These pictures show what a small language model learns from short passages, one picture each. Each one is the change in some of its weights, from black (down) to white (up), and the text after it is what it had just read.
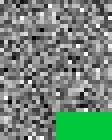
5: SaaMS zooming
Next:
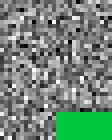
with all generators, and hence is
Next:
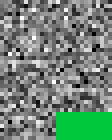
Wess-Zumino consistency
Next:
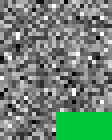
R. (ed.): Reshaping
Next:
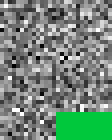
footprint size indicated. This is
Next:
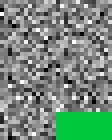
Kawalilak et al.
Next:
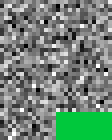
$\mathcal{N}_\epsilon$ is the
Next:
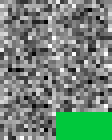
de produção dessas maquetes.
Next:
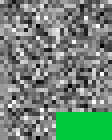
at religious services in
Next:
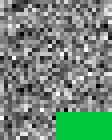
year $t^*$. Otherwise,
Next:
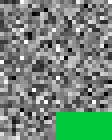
Not applicable to data. -
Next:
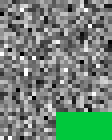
that, its values decrease at finite
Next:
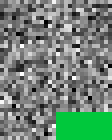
non-homology manifests itself
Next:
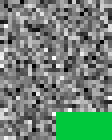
State in the region and must
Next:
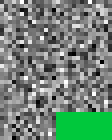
test is to determine the gradation
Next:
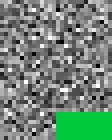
provide measurable health
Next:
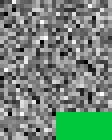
rotation symmetry. At low
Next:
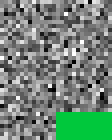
ampliar el beneficio social
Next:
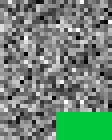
at the time of interest, our technique
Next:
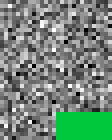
0.6 mm in diameter,
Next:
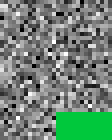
and 2nd dose prescribed.
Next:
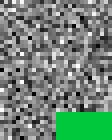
from its type I cousin. In
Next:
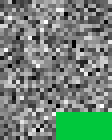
55$ in this scenario
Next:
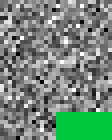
generalized global shape will
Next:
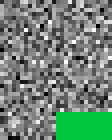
abarque a violência contra as
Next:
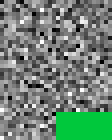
and matter field with a vector potential which is
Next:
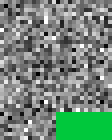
de différentes cultures.
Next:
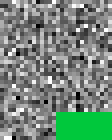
uma revisão integrativa, de
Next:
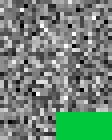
the high-speed shocks decay
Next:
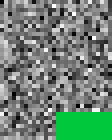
the muons passed through the top and
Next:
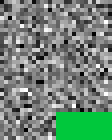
com França, as plantas
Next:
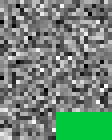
paramilitaries who have never
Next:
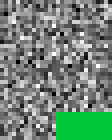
the duration between two consecutive visits
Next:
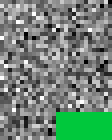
even miss some solutions outside of
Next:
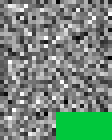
bildiradi. Shu bois
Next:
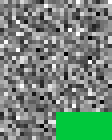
S. CHAUHAN,
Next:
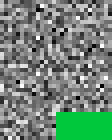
vanish. This places the system
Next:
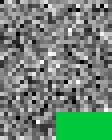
the plot itself we see clear
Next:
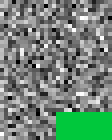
the cost of thermal power
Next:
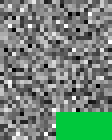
know about searching---clarified
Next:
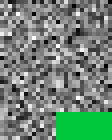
electric field. First the partial time
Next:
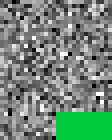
education. In recent years research and
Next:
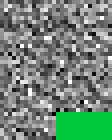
ideologis. Hasil observasi
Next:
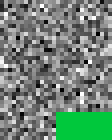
of the current legal framework is
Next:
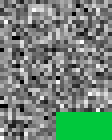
security associated state information with
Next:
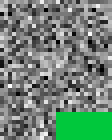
not good in signal distortion due to
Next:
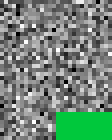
МЭКи в рационах
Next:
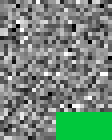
controller via Theorem 2.
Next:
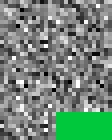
copilului și de
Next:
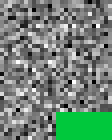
aanleiding. De meening
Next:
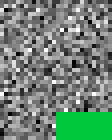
also occurs. In the case of a
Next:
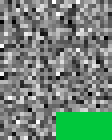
musiqiyning muammolar
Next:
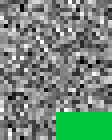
dynamics, linkages with
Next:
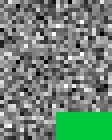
than the density field, thus providing better
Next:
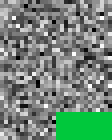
boiled and filtered. The
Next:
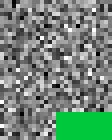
where $\lambda_{AA} > 1$
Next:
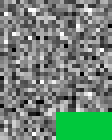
and capabilities, as it explores
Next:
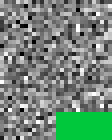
with minimum value of 3.33, first
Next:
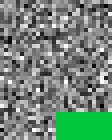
S^\gamma$ close to $-1$.
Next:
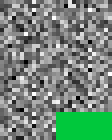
2 OSTEOOTECH
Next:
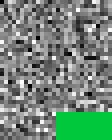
and degrade to mixed
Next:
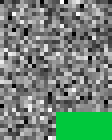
to the film resistance. This contribution
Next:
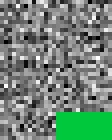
un 66% cumplió el
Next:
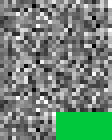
Riverside, Riverside,
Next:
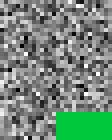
digital technologies and the
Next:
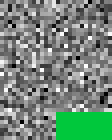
supervision efforts based solely
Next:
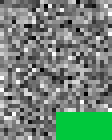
However, for matter-waves of
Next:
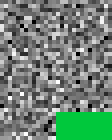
superior performance on visual representations compared to
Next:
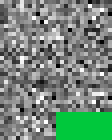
initial data for the Dirac
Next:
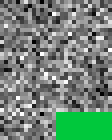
be a very small nonzero number, and
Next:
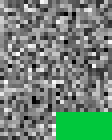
the former compound in light of
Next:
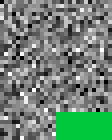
\lim_{\Delta T \to 0}
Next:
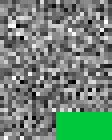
the motivating use cases along with the
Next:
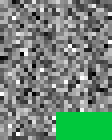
melodic phrase in measures
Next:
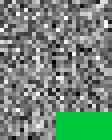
істотних змін у
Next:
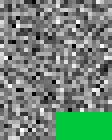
particle density. Moreover, because of
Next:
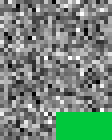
to analyze the nature, subject,
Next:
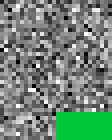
to the Rapid Assistance in
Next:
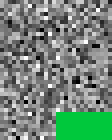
soil (0.17 cm) and in
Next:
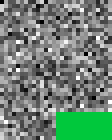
of electron doping we shall perform a
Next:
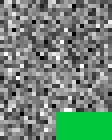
explore the effects of such magnetic
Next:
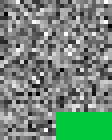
los docentes para solicitar
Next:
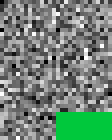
The integration of word2vec solutions
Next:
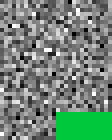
when the centers of the patches
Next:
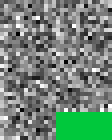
prince to marry in place of
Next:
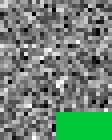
natural hand motions — no
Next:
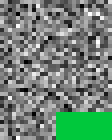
MHTGR-350 single
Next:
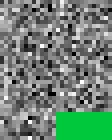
sen uni saqlay
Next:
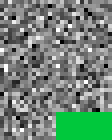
Roma, 4-6 gennaio
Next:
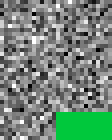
COTS specifications may cause
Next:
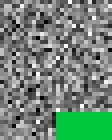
with the superorientational fermionic
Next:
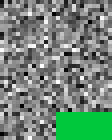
arrays (ULAs) with
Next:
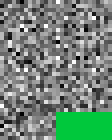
они вас видели.
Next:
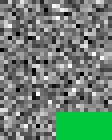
is the head of the list representing it
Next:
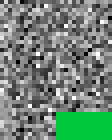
the accuracy of kinetic dependency
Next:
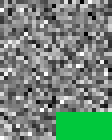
nanobody recruitment at the
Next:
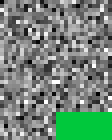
discuss how the availability of
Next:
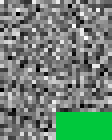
these extreme points are reached in
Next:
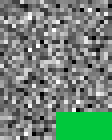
from two major surveys, one
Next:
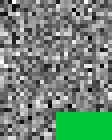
of non-trivial topological
